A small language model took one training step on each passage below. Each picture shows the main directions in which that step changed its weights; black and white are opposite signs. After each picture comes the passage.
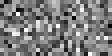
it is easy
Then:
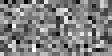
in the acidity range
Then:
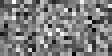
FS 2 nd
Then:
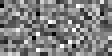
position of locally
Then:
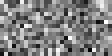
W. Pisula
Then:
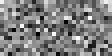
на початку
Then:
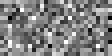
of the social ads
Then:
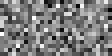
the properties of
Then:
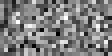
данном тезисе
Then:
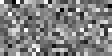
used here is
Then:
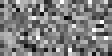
appears to be
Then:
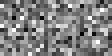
ketishi ham
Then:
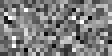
based on an Actual
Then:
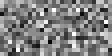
music, and
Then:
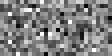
configuração em
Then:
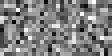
bo'lgan suv
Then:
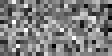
process followed the
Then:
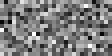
ada seperti
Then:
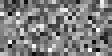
in the exposed
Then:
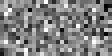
sustainable dietary
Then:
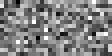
to prevent
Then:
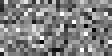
to occur over a
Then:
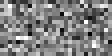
di indagarne
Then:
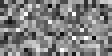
francesas do
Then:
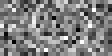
mass flow in
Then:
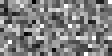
are required to
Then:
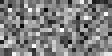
країна у
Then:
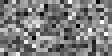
medical attention for
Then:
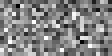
to do or not to
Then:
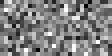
adaptability and
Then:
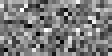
in accordance with
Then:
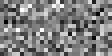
un revenu
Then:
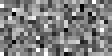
error correction
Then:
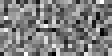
blanks show the
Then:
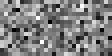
am primarily
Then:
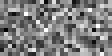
no visibility or
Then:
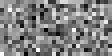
synchronization and
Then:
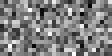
a decade. The
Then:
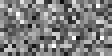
of substitution
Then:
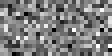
aim of this study was
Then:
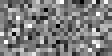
и Паоло
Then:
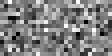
voz, es
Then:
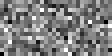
is important to be
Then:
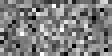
rules that are
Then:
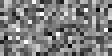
suppression of
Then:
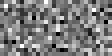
measure the ability of
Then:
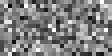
state (Article
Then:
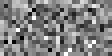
defined as,
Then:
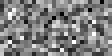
problems in industrial
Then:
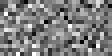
Applied Science
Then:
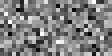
dos produtos
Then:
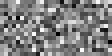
from the recent
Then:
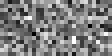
campo se organizam
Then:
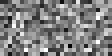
Roger S.
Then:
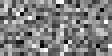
tolerance of
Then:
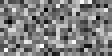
asosi o'z
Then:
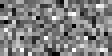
estabelece os
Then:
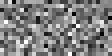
nombre et au
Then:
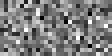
Quantitative and
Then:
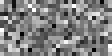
família de
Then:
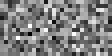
que creem na sua
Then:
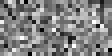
United States may
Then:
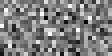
the mega sports
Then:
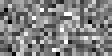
is considered to be
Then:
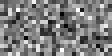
de specialitate*,
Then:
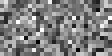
on the first day
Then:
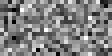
the conventional treatment
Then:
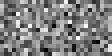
taxonomy and
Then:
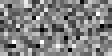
y torpeza y
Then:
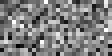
paper, Rizal
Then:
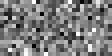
ortishi va
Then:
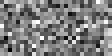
is intricately
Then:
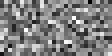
para position makes
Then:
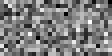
which lead to increase in
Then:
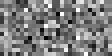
operate as Internet
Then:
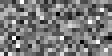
quantum Monte
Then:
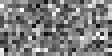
coordinate system
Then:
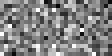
the different attributes
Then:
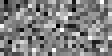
only applicable to control
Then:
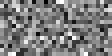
these children view their life
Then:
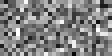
after deformation Fig.
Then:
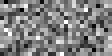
valuable than present
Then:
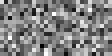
business projects by
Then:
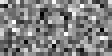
commodity at a
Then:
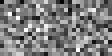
речення як
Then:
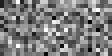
to the digitalization of
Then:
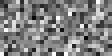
V.A. The
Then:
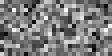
TS28. The
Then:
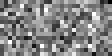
adabiyot va
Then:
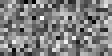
ai soli
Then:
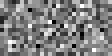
e emergem
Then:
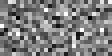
some houses not
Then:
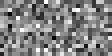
la identidad
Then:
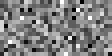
das INVO –
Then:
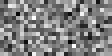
ecological management, is
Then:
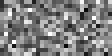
regional e global.
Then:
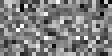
transfer learning, and
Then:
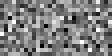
and the Production of
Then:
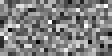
si, bem como
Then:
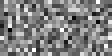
and the great
